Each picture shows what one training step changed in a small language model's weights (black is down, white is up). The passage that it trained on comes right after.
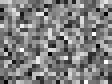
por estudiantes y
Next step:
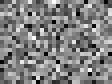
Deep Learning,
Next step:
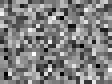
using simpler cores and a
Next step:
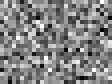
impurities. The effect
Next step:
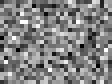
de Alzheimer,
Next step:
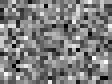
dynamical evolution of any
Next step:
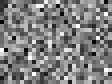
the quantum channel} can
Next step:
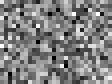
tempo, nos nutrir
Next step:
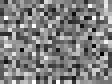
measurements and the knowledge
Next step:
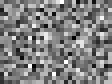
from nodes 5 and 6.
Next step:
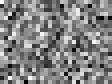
membangun bisnis
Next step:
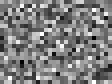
rewritten in terms of
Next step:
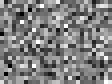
\bil. If the
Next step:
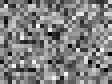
A phenom enologic al
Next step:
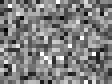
$IL$ results in most
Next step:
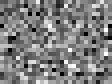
the laser-front
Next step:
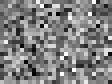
et son développement
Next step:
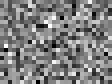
take into account the
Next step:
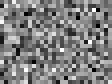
recientes relacionan
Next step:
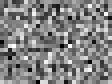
al.} [HERMES
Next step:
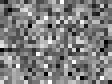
Ukraina" ta
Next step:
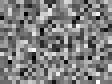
note, however, that there
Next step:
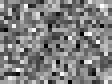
see if we can make
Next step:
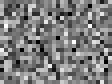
opens up a perspective
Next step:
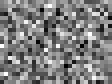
accuracy of output
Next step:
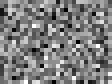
of heart diseases at that
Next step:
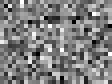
a type argument
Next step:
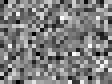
method is still working at
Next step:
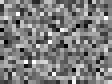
valores a través del
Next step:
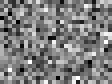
and Practical Basis of
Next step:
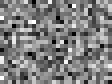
forecast the constraining
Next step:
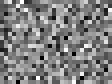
= \begin{cases}
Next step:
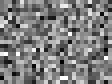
начальном этапе
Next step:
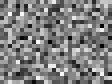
and interacting with a single
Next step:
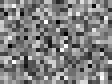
6–7 березня
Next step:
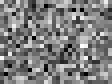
where $j$ also runs
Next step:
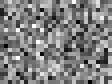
of phase III under
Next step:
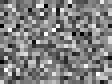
flux linkages
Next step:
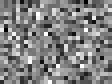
{\it second-order}
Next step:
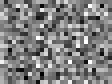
yaxshilaydi va
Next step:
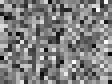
La reddition des
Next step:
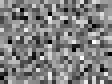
a disponibilidade
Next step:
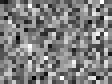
is recreated by simulations
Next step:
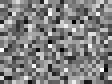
having a proper
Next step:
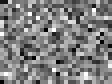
valuable guidance.
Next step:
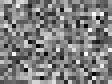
Z_B }\right )
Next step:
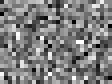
the thermodynamic limit,
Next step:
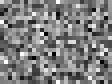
metal. Moreover, the
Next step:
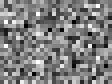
introduce spatial
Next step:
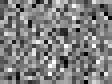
двох видів
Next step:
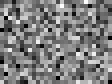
Galaxy amounts
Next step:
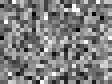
Technology QSA
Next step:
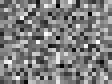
jump in the heat
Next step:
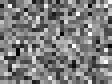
numbers of 1000 and
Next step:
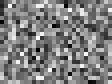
the space of distributions with
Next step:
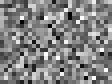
e punhos, 5cm
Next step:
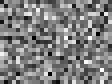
лидер, как
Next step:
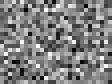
lub Rijeki,
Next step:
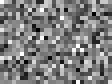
o'zlariga yanada
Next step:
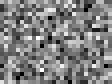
sus países:
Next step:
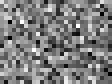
corollary. The
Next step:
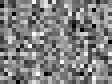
as the network scales and
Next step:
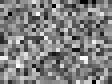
Investigación Directa
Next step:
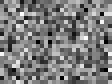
2. Xromosoma
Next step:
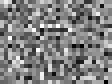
dan demensia,
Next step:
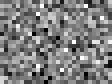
pentru studii de
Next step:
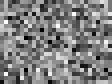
la divulgación
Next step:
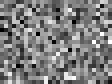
reference image,
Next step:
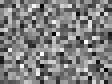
Поступила 10
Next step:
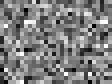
above some density the regions
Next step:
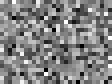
sufficiently large for
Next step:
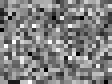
of the calculated interlayer
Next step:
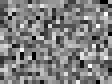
of models where this is the case:
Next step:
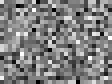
\co \nn l_i
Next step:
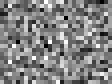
we choose to consider
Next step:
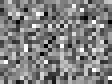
after a large but finite number
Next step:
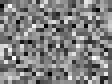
to describe the probability of
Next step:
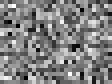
affect the final
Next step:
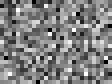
Population III
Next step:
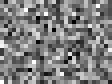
neighborhood were
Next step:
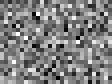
созданной им
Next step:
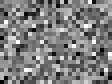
candidate HD
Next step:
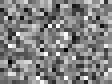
often useful to look
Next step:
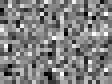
validates the current approach
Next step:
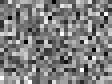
важно, что
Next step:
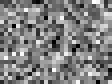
sudden death is
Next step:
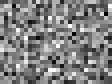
saber cuándo
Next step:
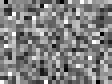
infrared dominated, and
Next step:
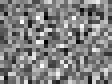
upregulated genes
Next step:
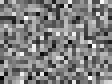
convention is that the
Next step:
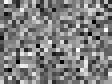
Journal of Evolutionary
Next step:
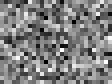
chit, satin,
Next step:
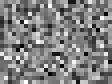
a segurança
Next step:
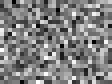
at the initial or
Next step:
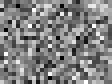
établissements et
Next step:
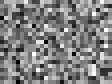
such as an interstellar
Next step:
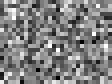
adabiyotlar: 1.
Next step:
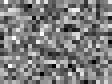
(mestrado e
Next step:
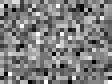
axial current,
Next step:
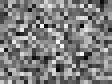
we encountered
